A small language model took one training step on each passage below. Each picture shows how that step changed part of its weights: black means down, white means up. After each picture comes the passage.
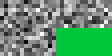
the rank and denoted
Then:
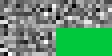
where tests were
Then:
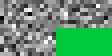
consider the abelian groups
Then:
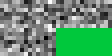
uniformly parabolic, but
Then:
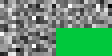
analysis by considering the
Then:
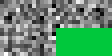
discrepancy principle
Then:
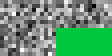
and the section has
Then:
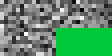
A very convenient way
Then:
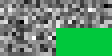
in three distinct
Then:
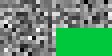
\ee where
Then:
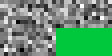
paper, and,
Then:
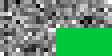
formulated as a linear
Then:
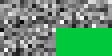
of matrices is
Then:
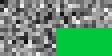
get the following
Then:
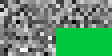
equality). We prove
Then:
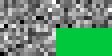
aspects of
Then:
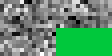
du cercle
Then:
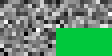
to 6 are compatible
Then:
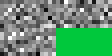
it also generates the
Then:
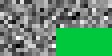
X \rightarrow
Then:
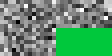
variable $s$
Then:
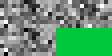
with Constant
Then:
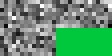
based on heuristics
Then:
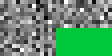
it leads nicely
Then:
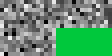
represented as a point
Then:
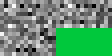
this section, we
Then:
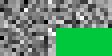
is a concave
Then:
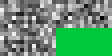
which after applying
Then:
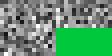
from the fact that
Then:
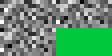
segment at point
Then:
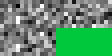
easily seen to be
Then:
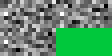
After identification of elements
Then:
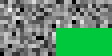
ordered solutions of
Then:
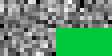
there is an implicit
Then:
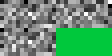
we have by union
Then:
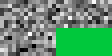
function if we can
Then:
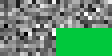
defined by $$
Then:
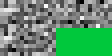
Section 2 we consider
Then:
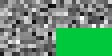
complete binary tree of
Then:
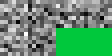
flow, although the
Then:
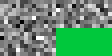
of $u$
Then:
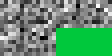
a comparison of each
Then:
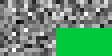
and inequality constraints.
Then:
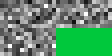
i \leq
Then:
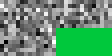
and they extended their
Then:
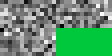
subset which contains at
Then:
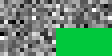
$X$ when
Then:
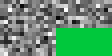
types of agents
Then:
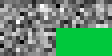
cheap to
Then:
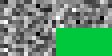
flows are more
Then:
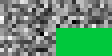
technical result (see
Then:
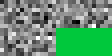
positive element in the
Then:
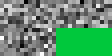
in some trees being
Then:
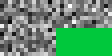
52 completed the
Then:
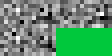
of altered
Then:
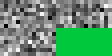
characterized by interactions
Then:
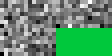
Relative modeling
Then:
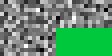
a von Neumann algebra
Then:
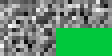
about the same
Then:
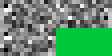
We use two common
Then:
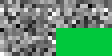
to the positive
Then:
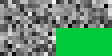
Fourier series of the
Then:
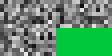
a traceless
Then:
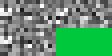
collect some useful
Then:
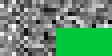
others, there cannot
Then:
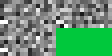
where the points are
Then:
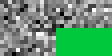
respect to the
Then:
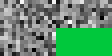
proof of Theorem
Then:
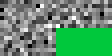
have weakly decreasing exponent
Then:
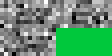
that this problem can
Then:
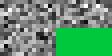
default to
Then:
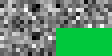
and Pun
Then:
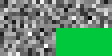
It suffices to show
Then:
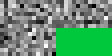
our case is
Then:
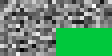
Indeed, we easily
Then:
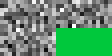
The rest of the
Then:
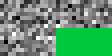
a subgroup of the
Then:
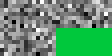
It turns out that
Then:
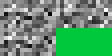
the common noise.
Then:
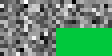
additional commutation relations
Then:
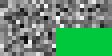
The following result is
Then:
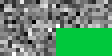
da Vinci
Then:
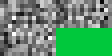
which means that the
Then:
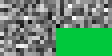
valid if the assumption
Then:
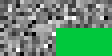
be imposed on
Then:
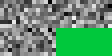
\emptyset$. Similarly
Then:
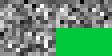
to choose a
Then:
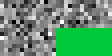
and $r$
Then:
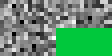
number of perfectly
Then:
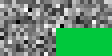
ring, as
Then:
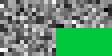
integral equation are called
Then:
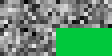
with any value of
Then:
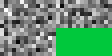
use the same notation
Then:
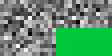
central challenge
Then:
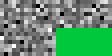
under which these
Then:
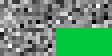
obtain a new proof
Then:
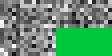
one can see that
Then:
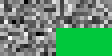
the embedding $t
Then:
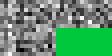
all expressions in that
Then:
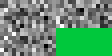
The next result
